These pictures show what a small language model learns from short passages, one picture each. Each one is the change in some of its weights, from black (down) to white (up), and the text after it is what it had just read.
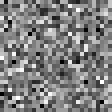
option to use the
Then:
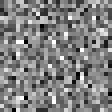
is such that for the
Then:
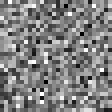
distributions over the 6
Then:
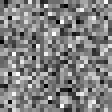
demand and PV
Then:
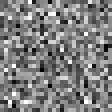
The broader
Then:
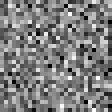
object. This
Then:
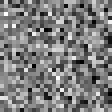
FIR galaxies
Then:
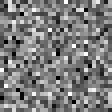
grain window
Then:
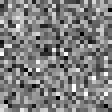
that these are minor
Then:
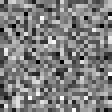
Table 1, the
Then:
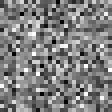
of $B$ while
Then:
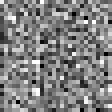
the very low levels
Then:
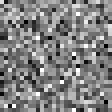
single axial
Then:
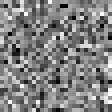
prior observations
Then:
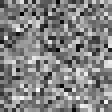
of both Py and
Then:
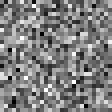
on a dynamical
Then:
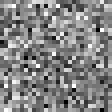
body generally
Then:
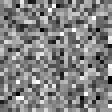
volume, we do
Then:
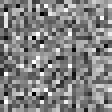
Once the
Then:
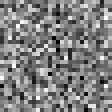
cusps are
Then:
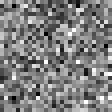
to the Clark
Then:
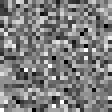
the same features in
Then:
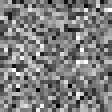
for vibration
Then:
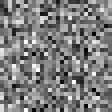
the mean value of
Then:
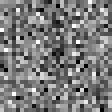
is at dest.}
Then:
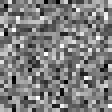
potential gives rise
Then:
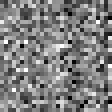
+ \lambda_D
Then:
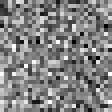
the number of flows
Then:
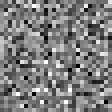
acceptance rate
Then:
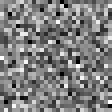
free to define
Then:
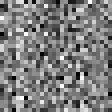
from that for the
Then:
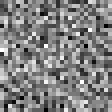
the velocities of
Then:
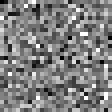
in illumination
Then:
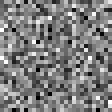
field $\phi$).
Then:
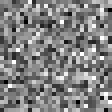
This induces the
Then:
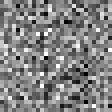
Several papers
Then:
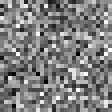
with the expression of
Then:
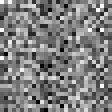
given by a pair of
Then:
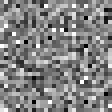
The field ${\bf
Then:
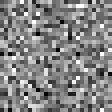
variation among
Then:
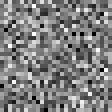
dependence on phase of
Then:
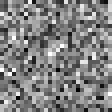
four public
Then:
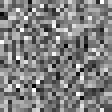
for nodal
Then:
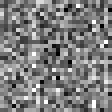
(and correspondingly
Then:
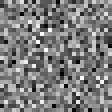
of the paper is to
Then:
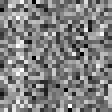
computation' that
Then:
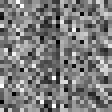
minor loop
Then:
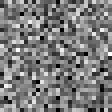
of square
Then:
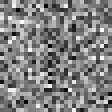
by the oil
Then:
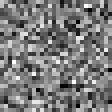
to i) construct
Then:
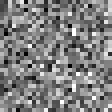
reduced phase space,
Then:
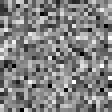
the two upper
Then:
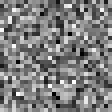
a certain
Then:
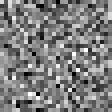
positions as well
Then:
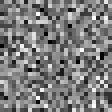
term is constrained to
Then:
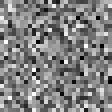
energy scales,
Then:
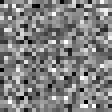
fills this
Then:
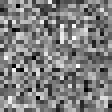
a null result.
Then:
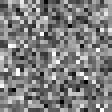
algorithm to obtain good
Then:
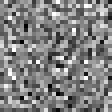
size grows with
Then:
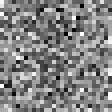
lifted and
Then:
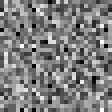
SINR between
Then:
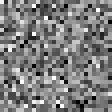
defined as \bea
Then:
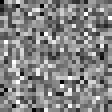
In the experimental
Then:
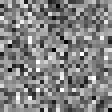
with these estimates are
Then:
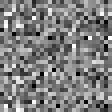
AI risks
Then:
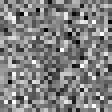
temperatures demands
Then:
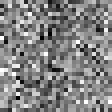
with $\Delta l
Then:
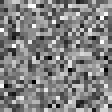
$R$ and
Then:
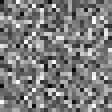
present. Although
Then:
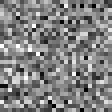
through the science
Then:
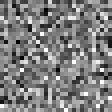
scattering is observed
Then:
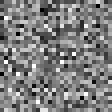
a so called
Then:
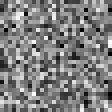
the solution, that is
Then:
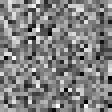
amplitude, then
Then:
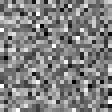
are needed, based
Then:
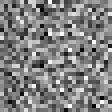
leading order term as
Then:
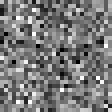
procedure to
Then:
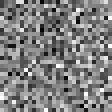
and total depth of
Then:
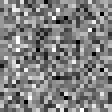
integral changes
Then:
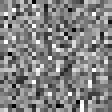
efficiencies for
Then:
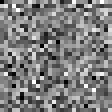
high filling may
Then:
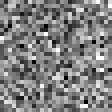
workflows in
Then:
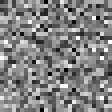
was supported by
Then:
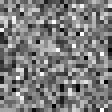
respect to the
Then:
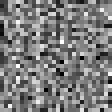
the end, the
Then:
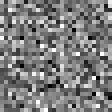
resolved spectral
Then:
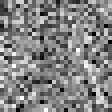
the multiple times
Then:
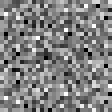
These effects potentially
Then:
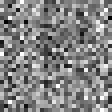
borrowers in
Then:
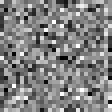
allgather shown
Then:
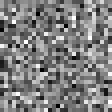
the fifth structure
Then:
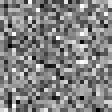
local rotation of the
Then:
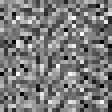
suppressed. In
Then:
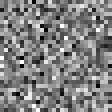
perturbation makes
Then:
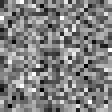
enhance mass
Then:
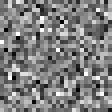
be moderate,
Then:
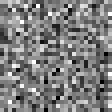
the drop during
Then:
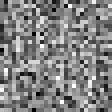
at the largest
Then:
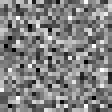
model. As we see
